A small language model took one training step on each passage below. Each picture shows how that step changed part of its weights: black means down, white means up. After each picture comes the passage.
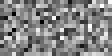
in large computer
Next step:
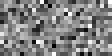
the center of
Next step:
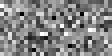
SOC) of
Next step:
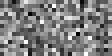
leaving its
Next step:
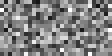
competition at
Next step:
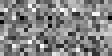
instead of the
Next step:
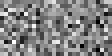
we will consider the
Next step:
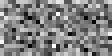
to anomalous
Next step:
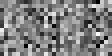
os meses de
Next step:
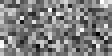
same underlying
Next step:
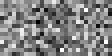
our proposed
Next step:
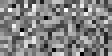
and $D$
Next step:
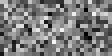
- Pas ou
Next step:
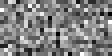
obtain a complete
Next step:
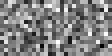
constraints tend
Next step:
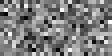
B sufren
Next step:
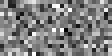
for unleashing
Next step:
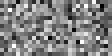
$c$, which
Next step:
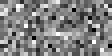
interaction of spins
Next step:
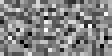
reduce to the
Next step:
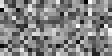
insight into the
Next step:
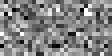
percentage of
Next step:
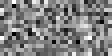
both the injected
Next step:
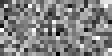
while the determinant
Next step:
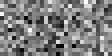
will then collate
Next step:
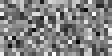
were performed in the
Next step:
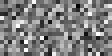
S1c. The
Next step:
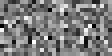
o nível
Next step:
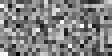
molecule whose
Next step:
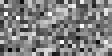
final edition
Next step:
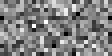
similar effect of
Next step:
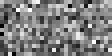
and derive a
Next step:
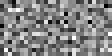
se realiza
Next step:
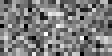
de cognição
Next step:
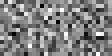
Sistema de
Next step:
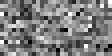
the image and
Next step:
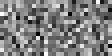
results for the memory
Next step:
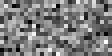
to a final
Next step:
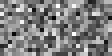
all series of
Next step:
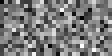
enfocado en
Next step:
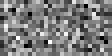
BY power
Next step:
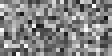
of neutrino
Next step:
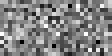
classes of
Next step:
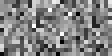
by the analytical
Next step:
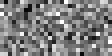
than laser's
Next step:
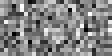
production. For the
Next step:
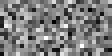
como prática da
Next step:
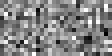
we find that in
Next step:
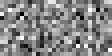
star and from the
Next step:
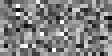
array driven
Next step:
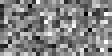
mas sim servir
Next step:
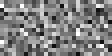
Republic of
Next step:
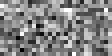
of applying the
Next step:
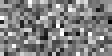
shells where
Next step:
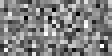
characterizes the
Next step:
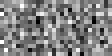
measurements of SS
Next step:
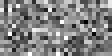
constraints through
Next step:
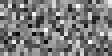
phase transition. The
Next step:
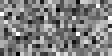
studies in Si
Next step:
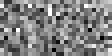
also unlikely
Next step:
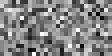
Only some
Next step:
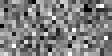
Patients with
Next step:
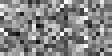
of the top
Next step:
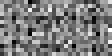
expression for the
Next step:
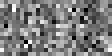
va uslubiy
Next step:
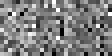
the above solution
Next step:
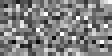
from left to
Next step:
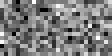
of summary
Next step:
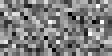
difference is at most
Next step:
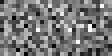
também por
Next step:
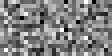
resultou na
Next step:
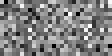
the presence of
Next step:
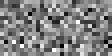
escaping from the
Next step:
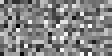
gauge transformation
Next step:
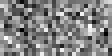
we determined
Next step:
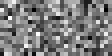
é responsável
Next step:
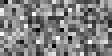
integration of
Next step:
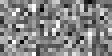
the spectral function with
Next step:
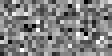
producto significa no
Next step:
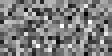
el centro.
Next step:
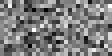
Phys. B:
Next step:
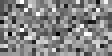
mak. %
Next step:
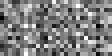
a finite temperature
